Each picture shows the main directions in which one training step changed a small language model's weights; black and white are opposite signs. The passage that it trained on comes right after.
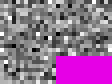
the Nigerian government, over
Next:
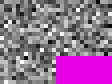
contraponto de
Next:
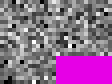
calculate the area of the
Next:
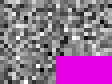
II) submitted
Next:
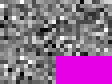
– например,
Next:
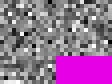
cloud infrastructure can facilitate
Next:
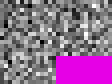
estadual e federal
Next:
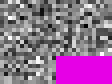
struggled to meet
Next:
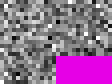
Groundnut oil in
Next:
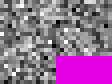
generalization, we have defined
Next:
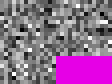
el prólogo de sus
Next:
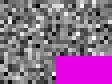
clasificación racial
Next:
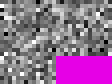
quality and quantity techniques.
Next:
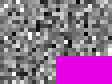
traveling to foreign
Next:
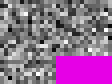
час та місце
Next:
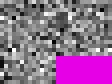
India. International Conference on
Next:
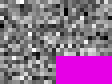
и многие
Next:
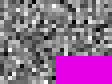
in the X and Y
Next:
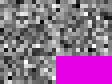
by over 130 countries
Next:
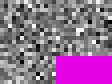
hikoyalari ham
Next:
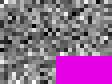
sign may resemble aspects of
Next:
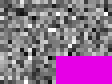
can range from paper and
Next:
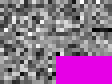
that they can get a
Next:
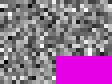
and inexpensive simple
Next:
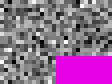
output is now written on
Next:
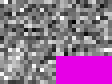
air kelapa dan
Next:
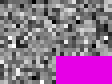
Medical practitioners to
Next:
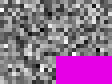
laminates are taken account
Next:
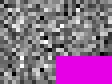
yoki "tezkor
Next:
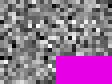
of them gives perfect results
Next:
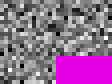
can play similar role for the
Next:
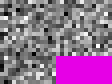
our opinion, it
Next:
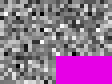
respondents who accessed agricultural
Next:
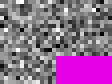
и СССР.
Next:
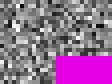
manifestado sobretudo na
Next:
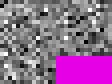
tomonidan nisbatan keng
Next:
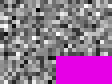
upon detachment from a
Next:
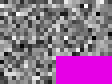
technology without overcoming
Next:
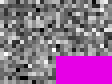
التعايش في
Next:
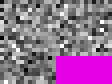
significant variables, determined as a
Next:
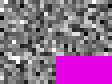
23.19 % increased the
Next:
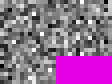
done in three phases.
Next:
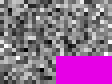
la relance d'une
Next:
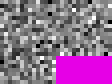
in water, aqueous
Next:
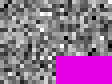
listei statua
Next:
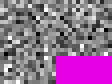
raising of the level
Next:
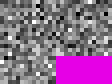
plant transfer potential over time
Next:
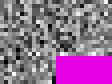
recurrence and pulmonary
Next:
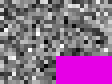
you assess the impact of the
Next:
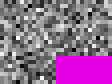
se llevó a
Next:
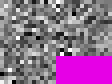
data. *Field regression
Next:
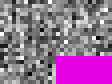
the corresponding judgments have
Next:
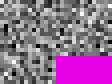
in Tehran,
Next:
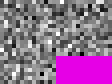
essential resource, in the
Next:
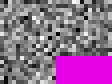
phenomena. An example computer
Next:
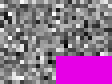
for all job seeking
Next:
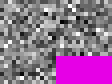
davlat sifatida shakllanishida
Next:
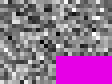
xizmatlar xarajatlarini
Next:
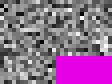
norms reflect consensus
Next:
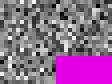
in everything both
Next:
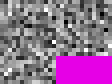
emas, balki jamiyat
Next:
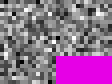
informação e dados de
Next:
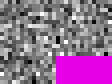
density to 10^8
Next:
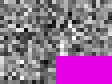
nos bairros de
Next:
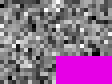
baseline. 6.2
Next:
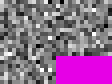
Health (NIH;
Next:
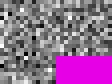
for calculating statistical data for
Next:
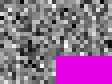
to evaluate the level of financial
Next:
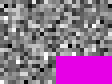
of the Multidimensional
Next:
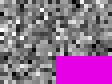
de la cara. -
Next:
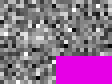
of reducing the percentage of
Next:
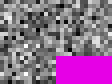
and develop cultural and educational
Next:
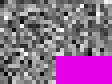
removed from data.
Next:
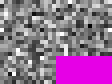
used as the data collection technique
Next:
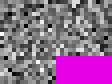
that predict VAP,
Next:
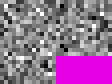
Bhutan. Section
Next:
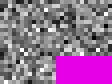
ва оксил
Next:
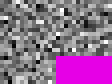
respectively, prompting them
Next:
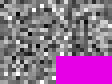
counted to determine who will
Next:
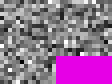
identified as future option for
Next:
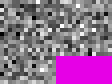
assunto ainda é recente
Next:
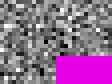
result of the influence of
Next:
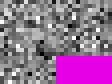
- a corresponding support topic
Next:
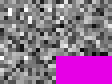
keyingi mehnat
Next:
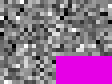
в Японии
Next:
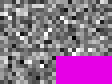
their managing classes are and
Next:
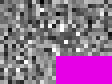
consumer willingness to
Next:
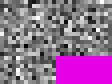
In order to determine the
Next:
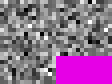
communication in them. Key
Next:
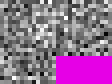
the wettability modification
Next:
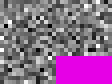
ljmp Start
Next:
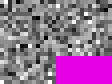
figure total watch time
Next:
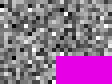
in mediji za
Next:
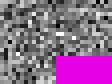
connected vehicles," in
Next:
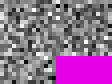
factors of cervical
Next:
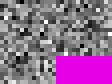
на верхній
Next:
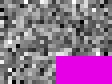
de investigación aportando
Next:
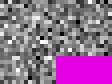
Sistem Informasi RUP
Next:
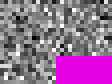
tarbiya va sport bilan
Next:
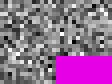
old ones, while the
